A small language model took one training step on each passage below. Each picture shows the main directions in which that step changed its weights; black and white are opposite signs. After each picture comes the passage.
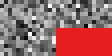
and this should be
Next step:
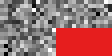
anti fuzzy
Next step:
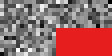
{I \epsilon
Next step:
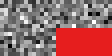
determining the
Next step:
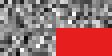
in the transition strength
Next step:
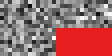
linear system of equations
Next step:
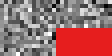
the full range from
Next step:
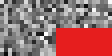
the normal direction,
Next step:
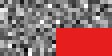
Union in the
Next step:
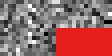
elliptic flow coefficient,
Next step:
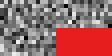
in the next section
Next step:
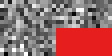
for stacking multiple
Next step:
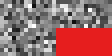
del acto de
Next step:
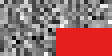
the cavity diameter
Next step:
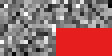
very small amplitudes,
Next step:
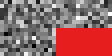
noise in our
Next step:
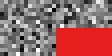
countable, the
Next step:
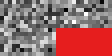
take them as any
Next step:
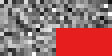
the constructed model
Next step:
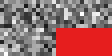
a finite sequence
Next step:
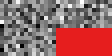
$q$ related
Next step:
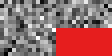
in its resonance,
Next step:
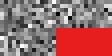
Foundation, and the
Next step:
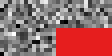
core valuation such
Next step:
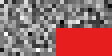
the smoothness of
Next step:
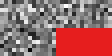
In the next
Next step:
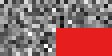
the star indicates the
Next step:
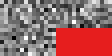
the theoretical estimates.
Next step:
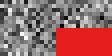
predicted to be
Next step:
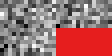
experiment, we also
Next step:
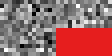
measurable observables of the
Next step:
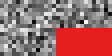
if $d$
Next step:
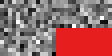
not considered the
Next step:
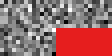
the stellar properties of
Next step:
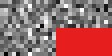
Majorana mass
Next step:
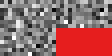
for strange and
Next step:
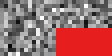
facet. A
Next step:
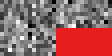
tide, therefore
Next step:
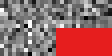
alternative that replaces
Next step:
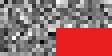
the joint asymptotic behavior
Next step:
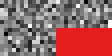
known by all nodes
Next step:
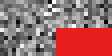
+ \cdots,
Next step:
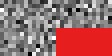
resolved by the
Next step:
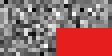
is the one derived
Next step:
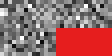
algorithm to solve the
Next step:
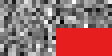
let us call them
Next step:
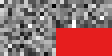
from electron to hole
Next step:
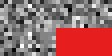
representation of the quantum
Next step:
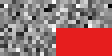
very small (1
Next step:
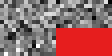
there are many possible
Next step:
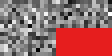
Since $\Lambda$
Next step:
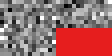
This also establishes
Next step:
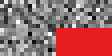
the symmetry modded
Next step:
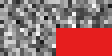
of $B$
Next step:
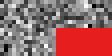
we compute the fundamental
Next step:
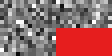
on modern
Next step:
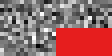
This paper has explained
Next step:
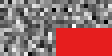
for solving the Gaussian
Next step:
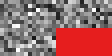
actions of 3d
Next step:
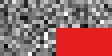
the proof by defining
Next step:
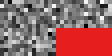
(translation from
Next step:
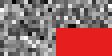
shield when
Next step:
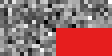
as this canonical divisor
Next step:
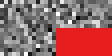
in the symbol of
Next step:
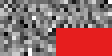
hypothesis implies that
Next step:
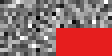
This is because
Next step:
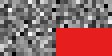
an interesting problem.
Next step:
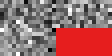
tests, no
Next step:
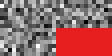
in a momentum
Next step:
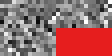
respectively. Here we
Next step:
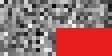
from the communication
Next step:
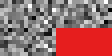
different FQH
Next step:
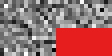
certain stationary kernels,
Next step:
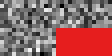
as a connected sum
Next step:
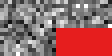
velocity components,
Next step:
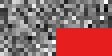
one obtained by
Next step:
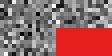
shifted to lower
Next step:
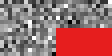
that the unary
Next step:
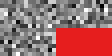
only by two
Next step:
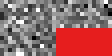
integration domain is
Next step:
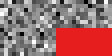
with up to 6
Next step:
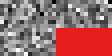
predictions.} {The
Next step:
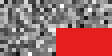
the linearized
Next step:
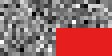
fraction $$ \gamma
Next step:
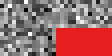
the \qsq
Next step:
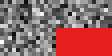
detection efficiency - the
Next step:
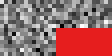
the right-hand
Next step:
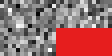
intrusive and
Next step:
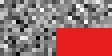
see we hear
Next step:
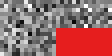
he has two
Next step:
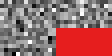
for normal flows based
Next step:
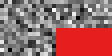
of the normalized power
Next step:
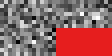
this space,
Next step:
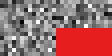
contraction. A straightforward
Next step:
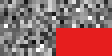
loss value does not
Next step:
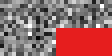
Here we assume that
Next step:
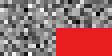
to Assumptions
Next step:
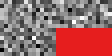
points of the network
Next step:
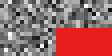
filtration $\{
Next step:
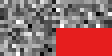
function, valid on
